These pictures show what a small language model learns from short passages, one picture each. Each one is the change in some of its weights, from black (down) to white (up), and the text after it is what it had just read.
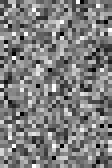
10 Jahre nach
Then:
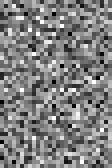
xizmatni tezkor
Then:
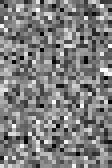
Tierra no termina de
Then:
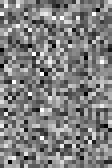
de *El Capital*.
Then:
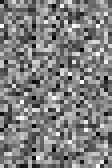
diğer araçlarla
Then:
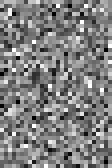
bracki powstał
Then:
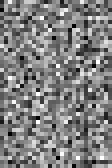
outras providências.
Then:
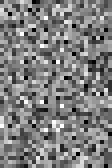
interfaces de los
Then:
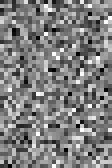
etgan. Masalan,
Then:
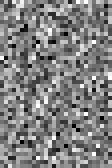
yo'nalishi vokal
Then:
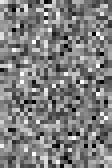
не были — не
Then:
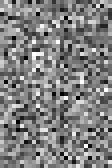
И уже в конце
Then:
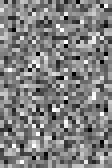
При этом по данным
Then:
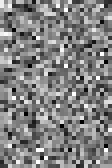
kepuasan kerja
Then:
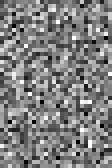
himoya qiluvchi
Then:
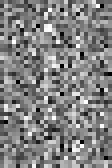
بيتك هو
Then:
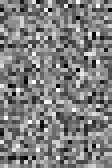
no uso do solo ou para
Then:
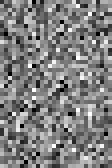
giyilen çok
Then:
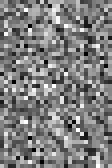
e alimentício.
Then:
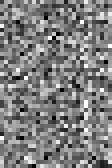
tayyorlash kurslari
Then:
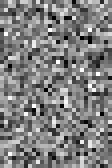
o‘quvchini passiv
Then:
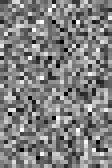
a urbanização das
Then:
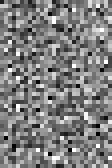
qilishi qayd etilgan
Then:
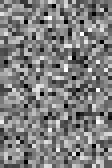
méthodes comme la
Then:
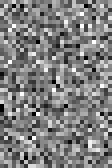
yoki bermayotgani
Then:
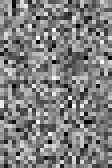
**Rev. bras.
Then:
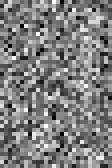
xos xususiyati -
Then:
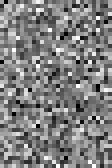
низовині, у
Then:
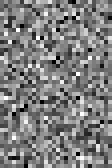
relacionados. Revista
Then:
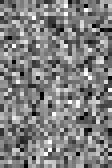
forma aleatoria en 5
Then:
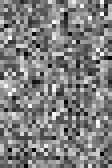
ha scelto
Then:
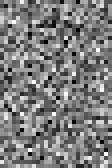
v souvislosti s
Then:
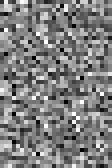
с древнейших
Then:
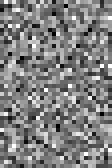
est beaucoup trop
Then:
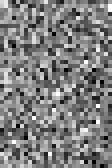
búsqueda de
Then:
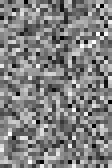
ўзини бош
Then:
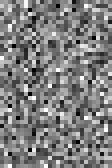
adoção de práticas
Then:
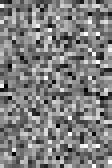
холецистите у
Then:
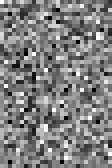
la recuperación del
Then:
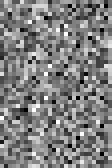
framework of
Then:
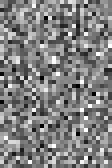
a fost redactor
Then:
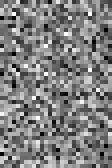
одним из важных
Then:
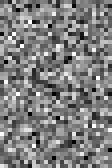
moderne Fehler- und
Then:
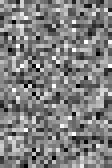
el artífice del
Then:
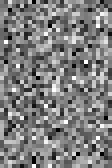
humedad incide en la
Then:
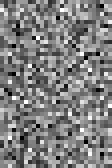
bir qator aqliy jarayonlarning
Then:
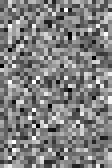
were isolated.
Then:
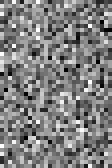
també ha de
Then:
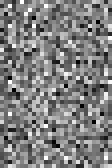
pengawasan dan
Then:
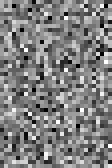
căruia pot
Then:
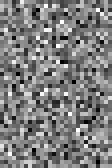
Б.Н. Биль.
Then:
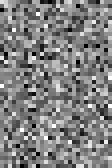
bir yer işgal
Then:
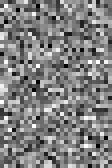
қанша көп
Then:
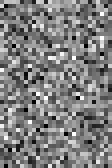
dalam model regresi
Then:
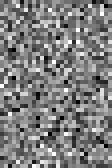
Implementierung der
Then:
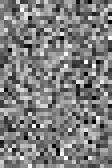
da Saúde**,
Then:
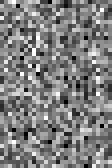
de la experta solo con
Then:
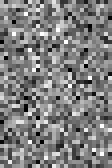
O objetivo deste
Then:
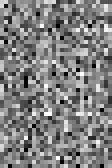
proporcionada** que no
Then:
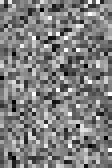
termes de management de la
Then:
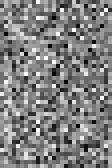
Shopulotova Z.,
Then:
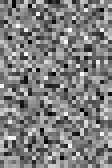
eso, sino que en
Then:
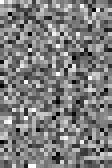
possuímos. São
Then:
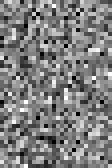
the analysis of
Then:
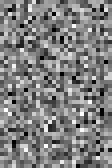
tili masalalari.
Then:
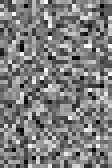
Namangan viloyatida
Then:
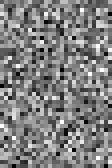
[Enunciado] O
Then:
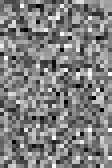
Стоукера. А
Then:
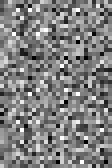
ҳаракатлари унинг
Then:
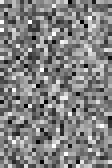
butun spektrini
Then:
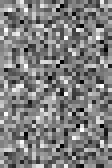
I, II, IV,
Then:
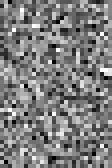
Sonra Yaşam:
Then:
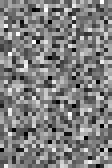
de sine, dar și a
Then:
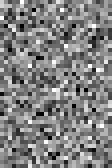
Salah satunya
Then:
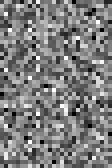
significativo para los
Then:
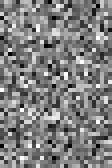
axborot makoni
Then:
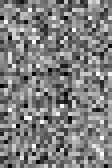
bo'lgan bolalarning
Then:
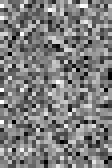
Proyecto Creación de
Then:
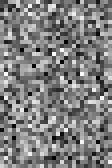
7. Xashimov,
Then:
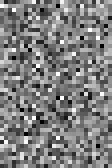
для устойчивого
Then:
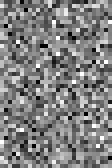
бўлиб у ёки
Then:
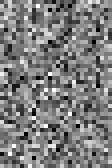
R.K. Sahni,
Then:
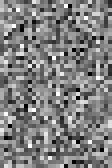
possui como escopo a
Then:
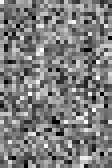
de estar aguantando el
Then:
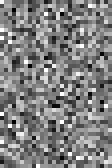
имели признаков
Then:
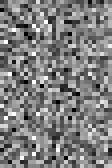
care utilizează
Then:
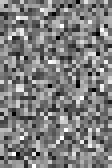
zisk, což
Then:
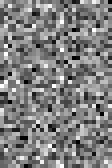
keyingi tok va
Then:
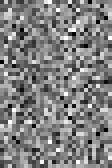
FACTORS OF
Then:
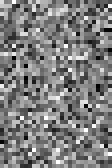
numa área
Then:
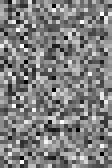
2 diyabetli
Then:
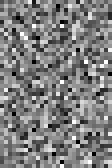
berildi. Mazkur
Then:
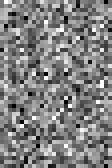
electricity generation
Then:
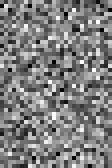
Seguimos en
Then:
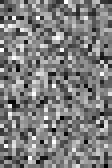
(en de bona
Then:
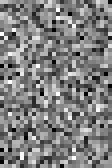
de una bioética
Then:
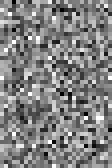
реализацию этого
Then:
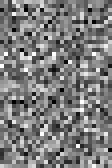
o'z vaqtida,
